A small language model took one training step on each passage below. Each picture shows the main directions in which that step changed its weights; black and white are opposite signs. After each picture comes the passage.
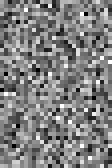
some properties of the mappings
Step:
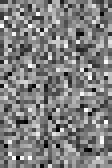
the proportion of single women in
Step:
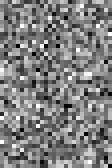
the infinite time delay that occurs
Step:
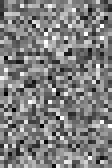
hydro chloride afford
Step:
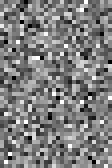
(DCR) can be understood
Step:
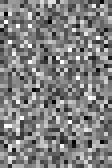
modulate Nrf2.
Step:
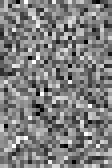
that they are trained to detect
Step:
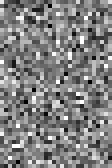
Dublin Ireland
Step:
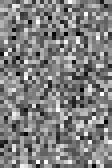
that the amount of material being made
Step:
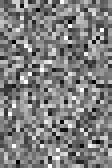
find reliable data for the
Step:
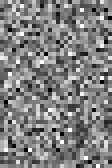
cesarean. It was
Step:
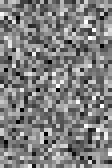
and consultation results, it
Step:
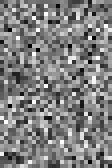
3-4 times weaker than
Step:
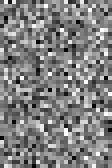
least two different odd prime numbers
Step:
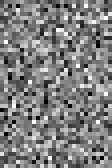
\rangle$ corrections. The zero
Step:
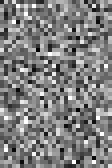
given simple maximal atypical representation
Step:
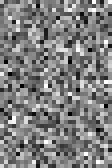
repair and contestation
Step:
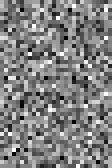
every $z\in Z$,
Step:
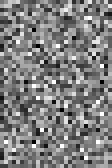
it has been proposed that it is
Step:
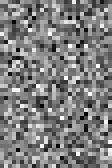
not provide benefit. Observing the
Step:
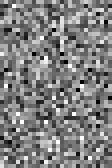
and only if for some inner function
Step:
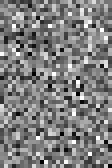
Block II The circuit is an
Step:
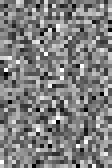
Prog. Phys.}\ }\textbf
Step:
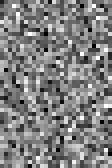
to the master node, the
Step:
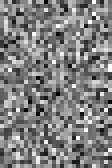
subgraph, then there are two vertices
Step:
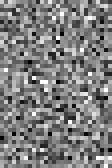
First, we analyzed what a regular
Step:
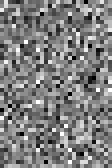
climbing-up scaling
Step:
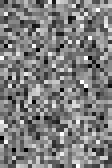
to be significantly larger. For
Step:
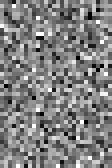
weighting $\vec{y}$
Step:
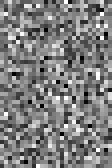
situational leadership and its correlation
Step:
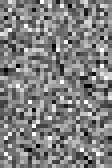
conceptualization, methodology,
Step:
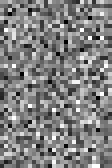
Data Coordination Centre
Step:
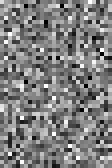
than other spectroscopic surveys available for
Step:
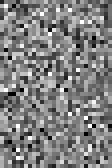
very promising candidates due to
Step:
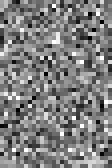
the precoding latency associated
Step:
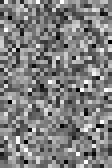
K., Pouta E.,
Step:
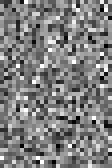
following $SU(2)$ change
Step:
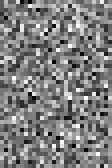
or misinformation. We have
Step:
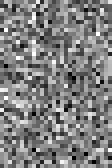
compared with that in single-band
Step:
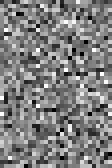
are equivalent. Therefore, as it
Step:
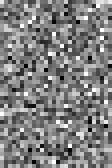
At their production particles at all energies
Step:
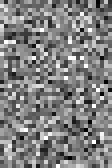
nearly-integrable convex analytic
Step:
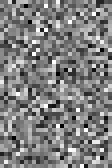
effective mass $m^{*}$, as
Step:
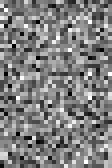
quasiparticles of host
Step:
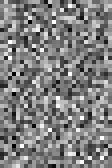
properties for the next scale for various
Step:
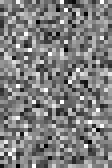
amount of money that needs to be
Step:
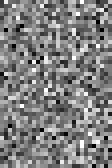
how and when the content is
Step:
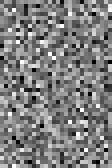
$q$-polynomial algebra}
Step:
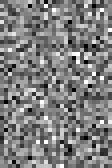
uncoupled populations of phase
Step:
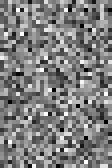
heat kernel for $\Delta$,
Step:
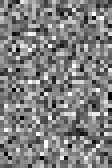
by all accounts, they do
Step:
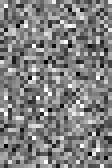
an integration over solid angle, and
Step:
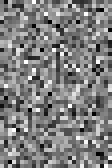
signal with frequency ${f}$, and
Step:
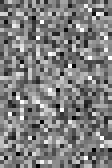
$j<\ell$, then
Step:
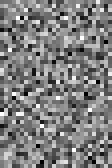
The de Sitter horizon is given
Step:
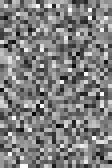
has measure zero. This follows from
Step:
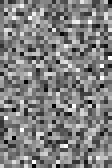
are broad and therefore overlap even
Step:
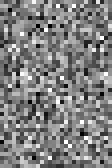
state and its people in international
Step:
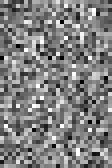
to incipient metals
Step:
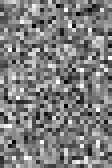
with the foliation $\cal
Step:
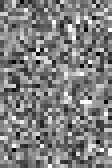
is pasted on the +ve
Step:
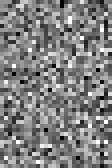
period now remain; but they
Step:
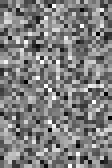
the following condition $$ c_1
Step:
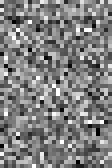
Roll error and pitch error
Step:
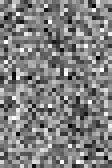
their ability to connect the words
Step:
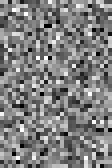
the reason why the natural mathematical framework
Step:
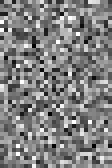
forced to use only neutral
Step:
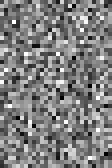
during lactation it increases by
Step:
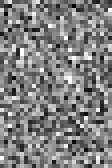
two methods and this should also be
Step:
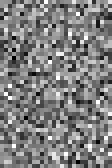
adjunctions and the clustering
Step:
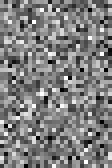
As linear solver a conjugate
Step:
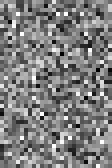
In 2013 Shuvakov and
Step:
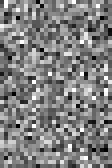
(assumed $<\infty$
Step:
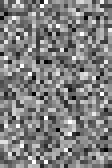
volume approximately 60 mL and effective
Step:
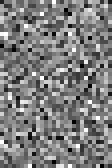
affects up to 50% of
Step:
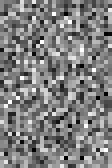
$M^n$ has constant
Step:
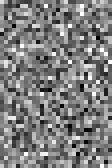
time making the learning process more
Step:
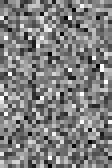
km) for organizational vehicle type
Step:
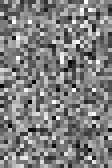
studies have shown large areas of
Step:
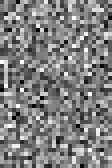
rampant and difficult to
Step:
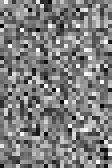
M., Vallejo
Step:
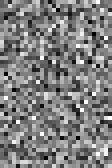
the boundary of $Y$ instead
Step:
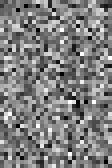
to a classical effective Hamiltonian. With
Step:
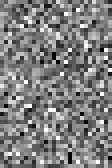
were applied. N was split:
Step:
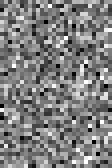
prominent features attributable to
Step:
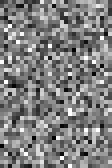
Scott analysis begins by
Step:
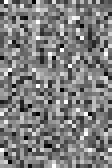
from which to judge. When
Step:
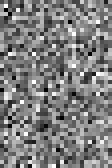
\ge 0, \quad
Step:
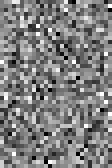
its measurement with the CLAS
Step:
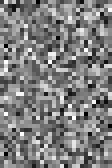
view, KCpD
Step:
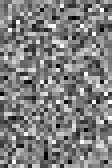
\S\ref{sect contr
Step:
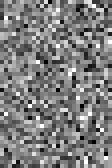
the excitation node or the interface
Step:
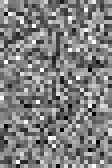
be considered as unchangeable.
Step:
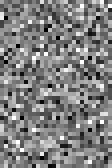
the identification of the five included
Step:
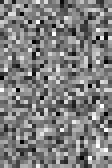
as $n$ goes to
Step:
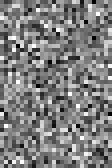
covariance matrix. The model with
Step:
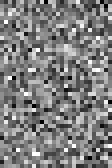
with order at least $2$
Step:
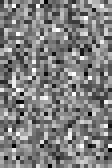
\xi'$. We define the
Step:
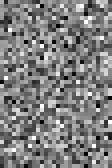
for the general configuration is necessary in
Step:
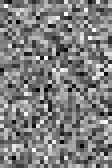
the local subproblems are
